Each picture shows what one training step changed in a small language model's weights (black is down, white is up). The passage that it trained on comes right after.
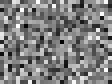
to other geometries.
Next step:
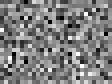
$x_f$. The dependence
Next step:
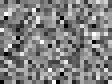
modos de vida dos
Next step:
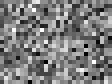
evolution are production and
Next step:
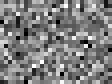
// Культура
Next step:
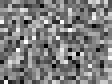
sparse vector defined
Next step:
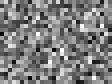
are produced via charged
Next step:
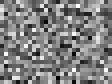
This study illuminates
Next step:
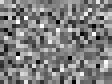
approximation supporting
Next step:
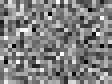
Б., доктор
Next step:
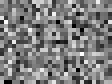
sight lines with color
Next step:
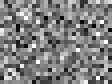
updating communities in
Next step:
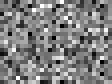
kit is implemented
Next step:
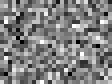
% de la población
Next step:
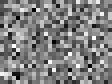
estabelece que o
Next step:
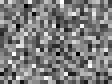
does not explicitly depend
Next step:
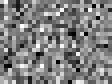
ao déficit de
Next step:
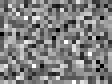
The DNS results shown in the
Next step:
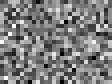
(i-zone)} in the
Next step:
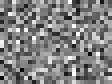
that validate educational
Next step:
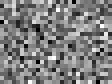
valores reales diferentes.
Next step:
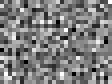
term ``non-reciprocal
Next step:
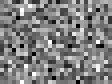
\end{equation} We then
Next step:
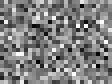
core, we use the
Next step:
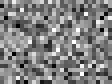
on standard errors)
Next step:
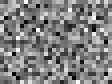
sexo, en su
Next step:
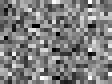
El problema que surge se
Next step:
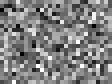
realization of larger
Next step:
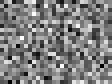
6. Doniyorov
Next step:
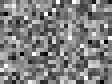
сходство в
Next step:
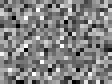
à l'IA peut
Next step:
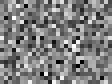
are small enough such that the
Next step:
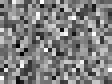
informação é possível
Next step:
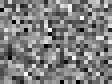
normalized to $0$ and
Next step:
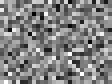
1. Таблиця
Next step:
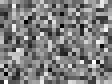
states. Due to this
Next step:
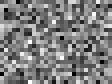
input format is similar to
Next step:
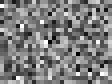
the aim of this research
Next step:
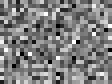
de Avaliação da
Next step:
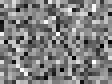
between these two solutions and the
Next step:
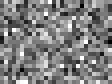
to detect a face with high
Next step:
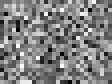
наряду с
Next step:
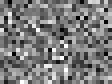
$y$ axis are
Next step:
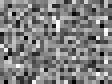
pemasaran yang
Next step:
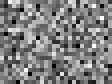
full mobility data
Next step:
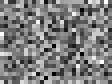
keskin qadamlar
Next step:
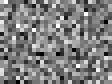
dieser Daten nach
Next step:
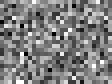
regime. Enhanced
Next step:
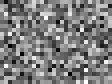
conditions, have still not
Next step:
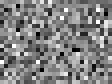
trabajo también
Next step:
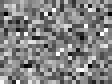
матн тўрт
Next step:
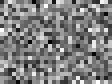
satr (ustun)
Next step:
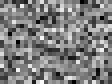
wijze van gebruik
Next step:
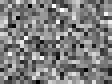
unang tingin. Mga
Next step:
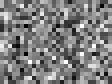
traductions respectives de
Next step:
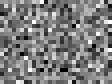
el razonamiento
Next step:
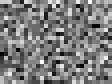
diesem Grund im
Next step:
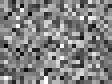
The non-Abelian
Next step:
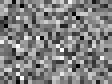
panel follow by and large the
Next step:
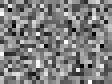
the DM and break the
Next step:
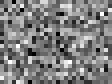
с уменьшением
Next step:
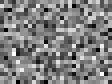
regulatorias y de
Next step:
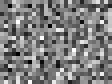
of the other patch vectors
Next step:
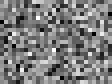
ignored, so that the
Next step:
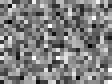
oshadi. Ish
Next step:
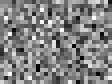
también otra
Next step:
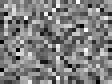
функций и
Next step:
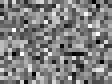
of heavy mesons.
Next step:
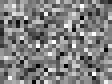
время это
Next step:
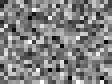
are neither constant
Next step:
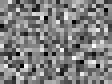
treat the two species as
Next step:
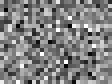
Mirzayev Alisher
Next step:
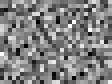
Goru, Sjevernu
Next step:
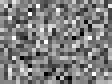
bright spots, and so
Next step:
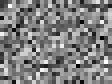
of non-negativity and
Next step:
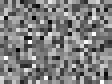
the cell value, and
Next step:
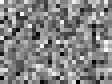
jogo ocorreu com
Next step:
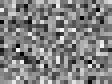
including Support Vector
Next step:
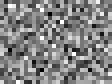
es la razón por la
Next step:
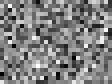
is not observable to an
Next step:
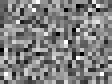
time-dependent evolution of
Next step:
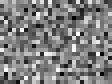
vários outros autores
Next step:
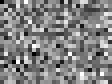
Innovation House
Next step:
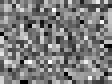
of the normal-state
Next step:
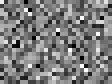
become possible to teach
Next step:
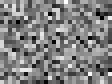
та циркулює
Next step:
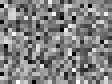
dengan Dinas Sosial
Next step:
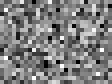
foil taken at four
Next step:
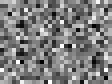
a statistical weight
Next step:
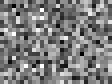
mayor's office should
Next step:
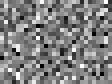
a function of the total
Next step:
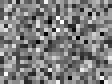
p-p run, we used
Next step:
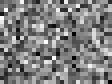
de manutenção de
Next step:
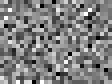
the reaction with Zn was
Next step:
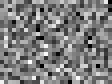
them to compute the
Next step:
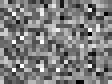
Berger, Mayer,
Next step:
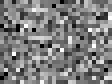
sensibilización sobre
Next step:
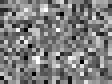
can retrieve data using
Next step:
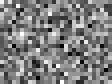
\ell_3$. This, when
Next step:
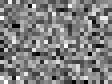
combat prejudice and
